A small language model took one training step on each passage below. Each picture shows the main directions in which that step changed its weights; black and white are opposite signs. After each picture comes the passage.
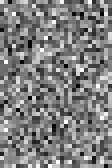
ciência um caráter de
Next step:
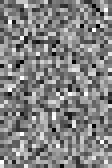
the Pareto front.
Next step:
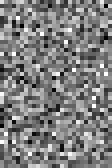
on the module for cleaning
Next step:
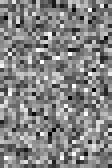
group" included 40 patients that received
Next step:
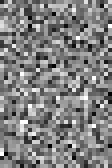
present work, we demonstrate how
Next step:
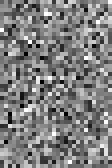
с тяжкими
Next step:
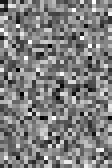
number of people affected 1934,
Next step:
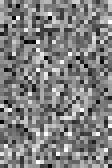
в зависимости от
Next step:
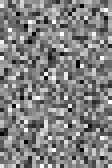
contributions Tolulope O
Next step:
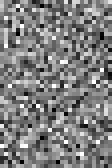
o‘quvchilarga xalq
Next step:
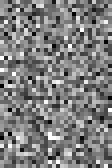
bilan aytishuv shaklidagi
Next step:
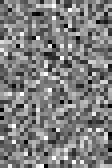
его вклад в формирование
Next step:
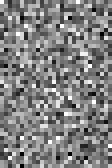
China. These countries almost
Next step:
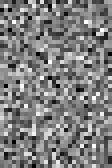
are already contained in the set
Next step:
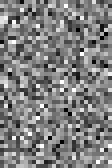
the cluster mass, more massive
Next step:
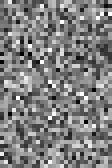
de democratização,
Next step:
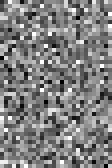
implementation of the VOLSCAT
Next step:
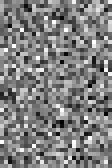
Nakaya, que também
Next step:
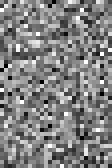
with ICMJE criteria for
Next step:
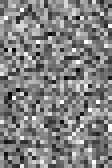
the basis of an evaluation of all
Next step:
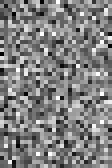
To revoke the users in
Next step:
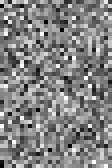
habilidades, su estudio
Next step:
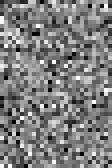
التجول والحكم
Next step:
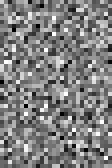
revision, approval of final
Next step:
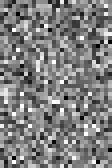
de fumar (3),
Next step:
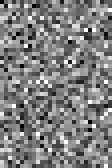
dengan tujuan mereka
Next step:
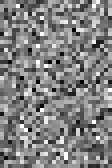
o bem jurídico
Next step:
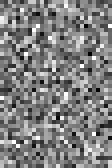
the force reaches 46
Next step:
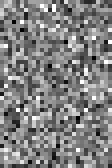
causes of microcytosis
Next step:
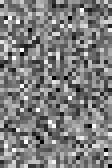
illnesses without consulting
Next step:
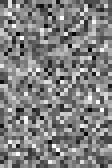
на раздевание и
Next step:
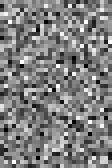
an individual, or a group of
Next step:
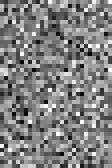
of a bending moment and
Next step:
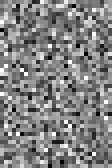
below section is based on a
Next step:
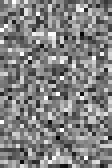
of attraction exerted by
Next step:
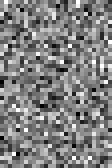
of the data, and revised
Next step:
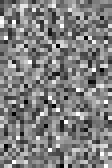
to decrease until the sample
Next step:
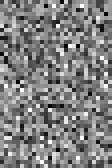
pour le pilotage de la
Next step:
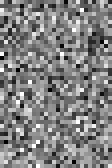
motivation for the use of social
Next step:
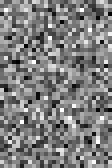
de laboratoire ou de
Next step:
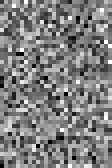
der auffälligen
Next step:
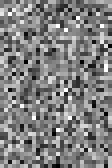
ва эркаклар
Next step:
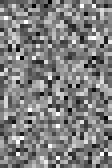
people who decide their own
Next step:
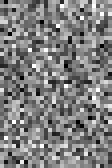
fundamental que inviertan en
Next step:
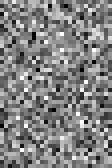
Esto respalda la
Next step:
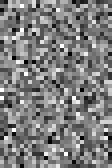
- To determine the level of
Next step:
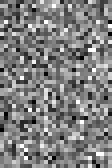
fractures have been linked
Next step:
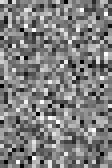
printing technologies. 1.
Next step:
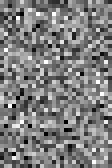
extraction through averaging the
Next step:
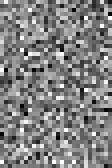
Seguridad en la red
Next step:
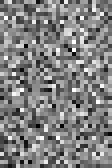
dans ces pays. La
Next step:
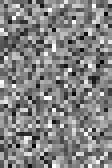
va 1,5 daqiqa
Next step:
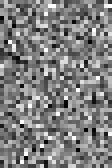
Mazkur maqolada
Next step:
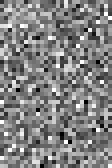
OCDE Publishing.
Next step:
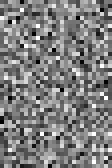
the factors within the VAR
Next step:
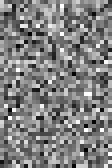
with initially localized ES
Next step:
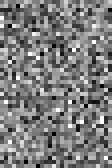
clients to react and
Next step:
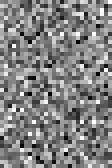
da banda de histerese
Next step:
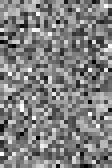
dado à coberta das
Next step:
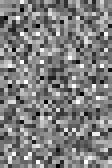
the analysis of dynamic systems, and
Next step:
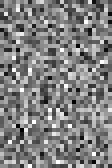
ciudadanía plena y
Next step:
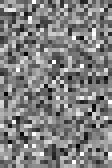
and convenient mode of
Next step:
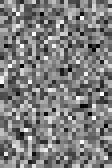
difficile* infection in
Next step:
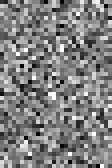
Vasculares Referencias
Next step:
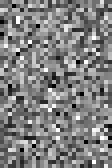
is assessed through the speed and
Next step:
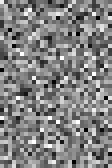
per cent of total energy used.
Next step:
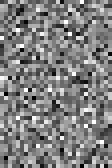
to be unfeasible from
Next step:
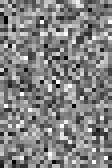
responses was not different across the studied
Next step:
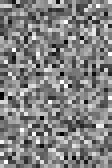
of Pediatrics,
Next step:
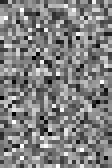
study the amino acid composition
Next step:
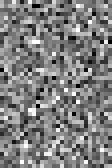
Conferences [3,4].
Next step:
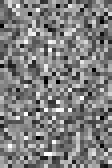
асарлар бироз
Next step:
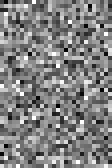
= 44$, then those
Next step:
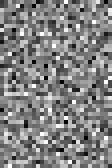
na UFS tem demonstrado a
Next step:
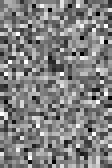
tegishli ekanini
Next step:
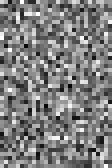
new biomaterial can be performed according
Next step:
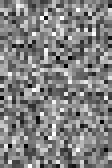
diselenggarakan dengan
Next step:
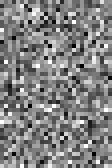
$N < T$ and especially
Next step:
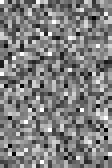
transferencia de masa se
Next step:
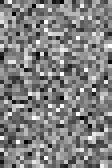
área donde alguna vez
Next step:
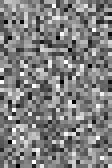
(Poerwanto et
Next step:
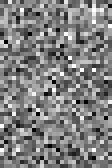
take place. In order to avoid
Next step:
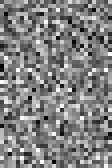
P-19, al mismo
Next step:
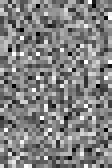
its revenue and stay
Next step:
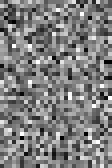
menambahkan *Internet
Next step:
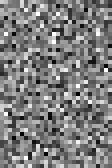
of blue dyes
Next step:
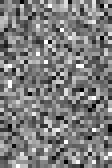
and share similar features: collective
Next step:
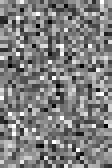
the two datasets into one and then
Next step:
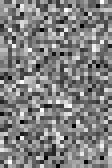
destacar que esta corriente
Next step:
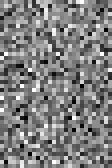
hamda mustahkamlash,
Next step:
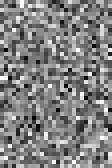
with a power of 400 W
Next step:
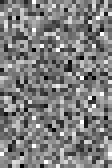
4. RESULTS AND
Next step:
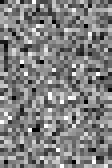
Figure 3. Specific weight
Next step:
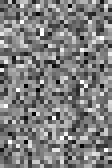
are handling mainstreamed
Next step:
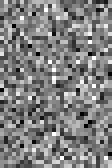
Turkistonda faoliyat
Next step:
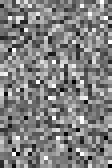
the Neolithic with rapid
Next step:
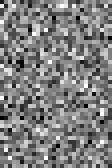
character's actions are motivated,
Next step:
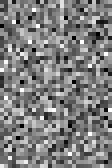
PLASIM physical space).
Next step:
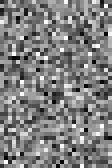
all levels:** by an increase on
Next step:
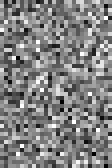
tuttavia che ci
